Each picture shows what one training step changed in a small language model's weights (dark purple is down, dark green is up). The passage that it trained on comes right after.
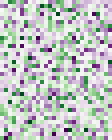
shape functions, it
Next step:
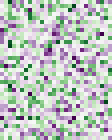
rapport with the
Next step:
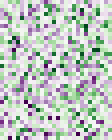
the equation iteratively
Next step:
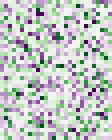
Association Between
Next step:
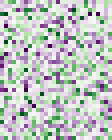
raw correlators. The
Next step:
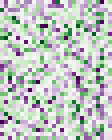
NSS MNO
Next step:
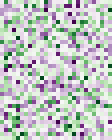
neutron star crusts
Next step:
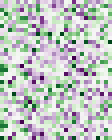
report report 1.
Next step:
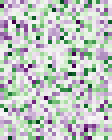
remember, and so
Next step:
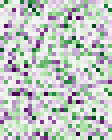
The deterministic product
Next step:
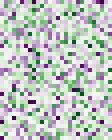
the liming of small
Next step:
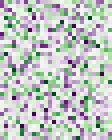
methane and dry
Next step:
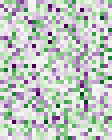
a coordinated
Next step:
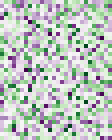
the dynamics in the use
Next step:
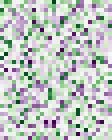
is the projection of
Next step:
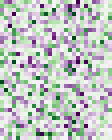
sufficiently light
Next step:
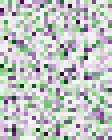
of the Causes of
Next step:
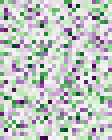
Among South
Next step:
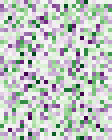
not absolute as the
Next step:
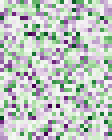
all these kinds of
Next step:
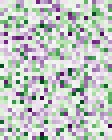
reasons mental
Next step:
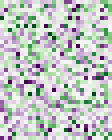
model, Gemini
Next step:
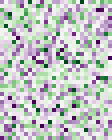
is not defined. We should
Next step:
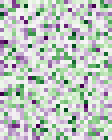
aims at studying
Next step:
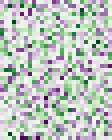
bundle. In
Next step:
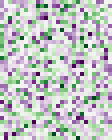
movements. \\ The
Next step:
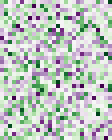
be expanded in a
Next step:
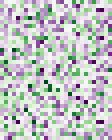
We can see from the low
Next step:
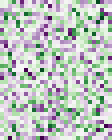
of same NR in different
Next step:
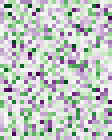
capillaries in the
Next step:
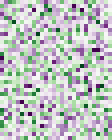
per iteration. This
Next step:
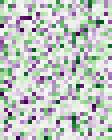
of transforming to
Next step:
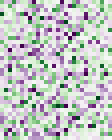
step. ~
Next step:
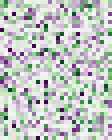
Conflicts of
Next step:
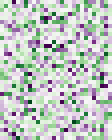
D. Basu,
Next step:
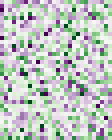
assisting people
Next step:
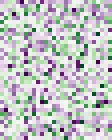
and Google
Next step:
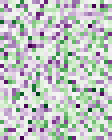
The copper is
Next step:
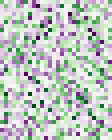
the remains of more than
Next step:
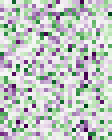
while right plots
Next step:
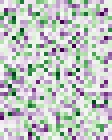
key-hole design
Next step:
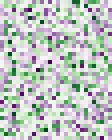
process – the mold
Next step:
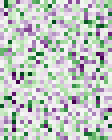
gauge fields
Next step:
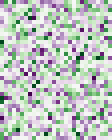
filtering. The performance
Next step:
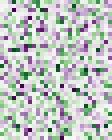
neutral saline
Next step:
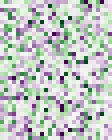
collaborations that
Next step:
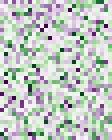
is large and negative and
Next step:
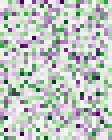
of this paper was to
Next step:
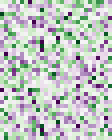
for overcoming the
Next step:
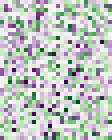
In previous studies involving
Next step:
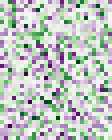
or thermal expansion
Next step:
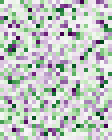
across backends
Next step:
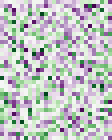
The hotel leaders
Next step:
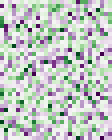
radiation field is very
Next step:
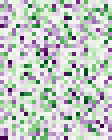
case, for example, as
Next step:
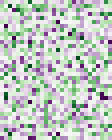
(yellow) and
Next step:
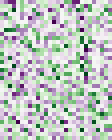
a Fourier
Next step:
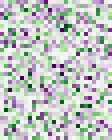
in both panels
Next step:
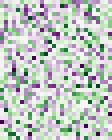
fact that energy of PS
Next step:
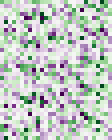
survivor was
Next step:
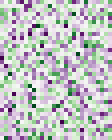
than Hot Flip
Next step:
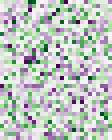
particle moving in
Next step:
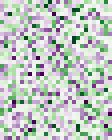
in Rwanda in
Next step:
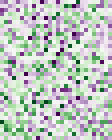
outputs are produced
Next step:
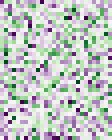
these results, educators should
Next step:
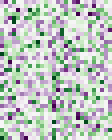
three-form field by
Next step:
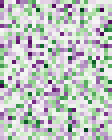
schemes, in an
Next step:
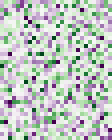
the same condition as
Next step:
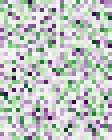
option. For the
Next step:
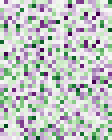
are termed the reference
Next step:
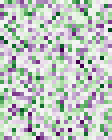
to a craving for
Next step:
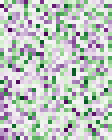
adoption, such as
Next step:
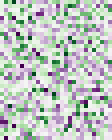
near the transition point
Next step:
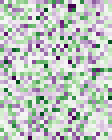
Mixed | Chord,
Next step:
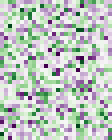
underlying physical value of
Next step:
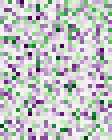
Richard E.
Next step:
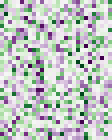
a soft core
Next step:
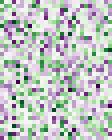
\epsilon^{\mu \nu
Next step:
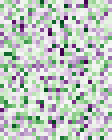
with the different colours
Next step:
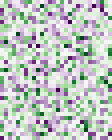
be shown that there exists
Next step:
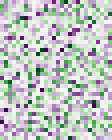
Some results are presented
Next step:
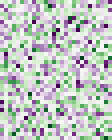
create rich dynamical
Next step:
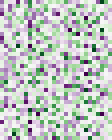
other species I know
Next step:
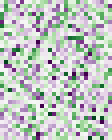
The optically identified character
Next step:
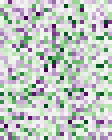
we used to calculate the
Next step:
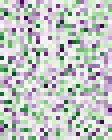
the phonetic system is
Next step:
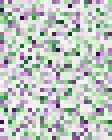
set to the maximum
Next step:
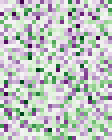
and measurement geometry
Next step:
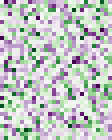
survival of the
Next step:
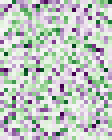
on research. For that
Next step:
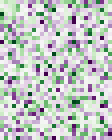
\\ \midrule
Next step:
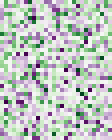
further field called
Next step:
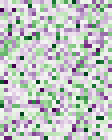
by TGA and
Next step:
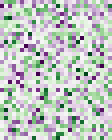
as the population of
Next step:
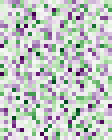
the definitions of
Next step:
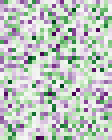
smart grids.
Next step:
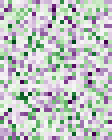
frequencies, and at
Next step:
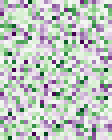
significantly ($t =
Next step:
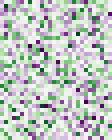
Abstract The present
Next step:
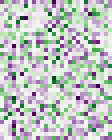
results of these assessments
